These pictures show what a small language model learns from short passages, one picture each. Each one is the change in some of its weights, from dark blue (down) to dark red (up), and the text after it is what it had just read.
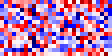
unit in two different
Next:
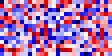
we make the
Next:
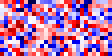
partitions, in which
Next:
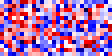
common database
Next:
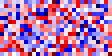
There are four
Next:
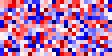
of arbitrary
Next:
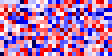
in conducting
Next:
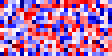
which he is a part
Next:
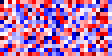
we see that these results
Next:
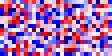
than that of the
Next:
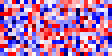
industry sector
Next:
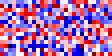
N as is described
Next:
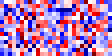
Under the
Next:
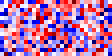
and unknown
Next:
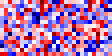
for this: adding
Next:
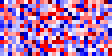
future work
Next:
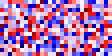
the emergence
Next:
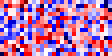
$f \colon
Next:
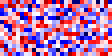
by $\alpha$ at
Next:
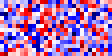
well. I tried
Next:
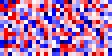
edges of the
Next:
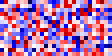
in the trivial
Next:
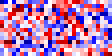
with respect to scale
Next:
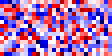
his/ her
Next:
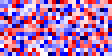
drugs and
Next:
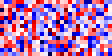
focuses on
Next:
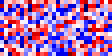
the optimization the
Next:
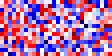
is meromorphic
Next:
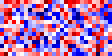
statistical analysis;
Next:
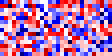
and location has
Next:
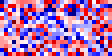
using a full
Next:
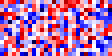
performance indicators
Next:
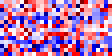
consisting of all
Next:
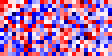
+ Y \leq s
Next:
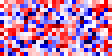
policies and
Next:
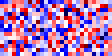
constitute a
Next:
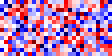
current sources
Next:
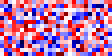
control topic:
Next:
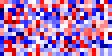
redshift of
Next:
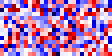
studies beyond
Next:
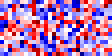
device were
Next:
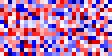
unique pair of
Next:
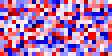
development. A
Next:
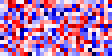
have some $y$
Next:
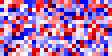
contained inside
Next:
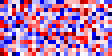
thank Yu.
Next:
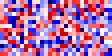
the same side of
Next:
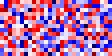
diffusion term as
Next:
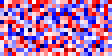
the operators
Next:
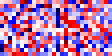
distinction between
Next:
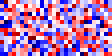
Other videos
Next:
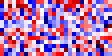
Roman period
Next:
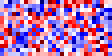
while each such vertex
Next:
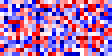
the diagram.
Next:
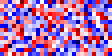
\log K$
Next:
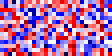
of the main stages
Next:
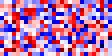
of the red
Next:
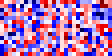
are not allowed.
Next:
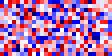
to participate
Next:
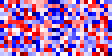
to their very similar
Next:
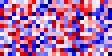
by acyclic
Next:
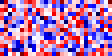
\mid i
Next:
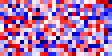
system remains
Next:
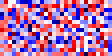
the sum of the
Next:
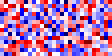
of these parameters follows a
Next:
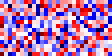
of *S.
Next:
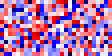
the Planck
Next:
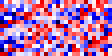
as follows: the number
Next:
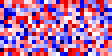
and the average
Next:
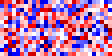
isomorphic to a
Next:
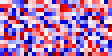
exists numerical
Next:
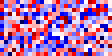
the solenoid
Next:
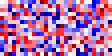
is of infinite
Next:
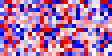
, measuring the
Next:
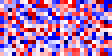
except for the
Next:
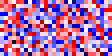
of the model's
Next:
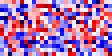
interventions including
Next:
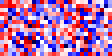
to foster
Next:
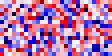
equity is the
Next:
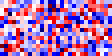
again lifted
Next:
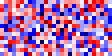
the observed spectra
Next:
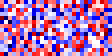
the following ones in
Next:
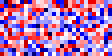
group number according to
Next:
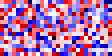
said to have
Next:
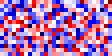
By the definition each
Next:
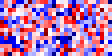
right of the experimental
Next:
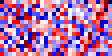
be a clear
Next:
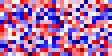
section, we shall
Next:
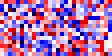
streams given
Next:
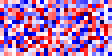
women and
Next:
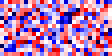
mixture and
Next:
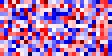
in one of three
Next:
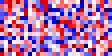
and the values of
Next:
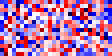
to expect the
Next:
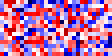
trivial partition
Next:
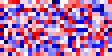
the QBER for
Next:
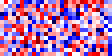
two initial and one of
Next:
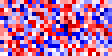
with itself) are
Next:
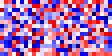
pressure in the
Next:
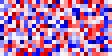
reduct} (the
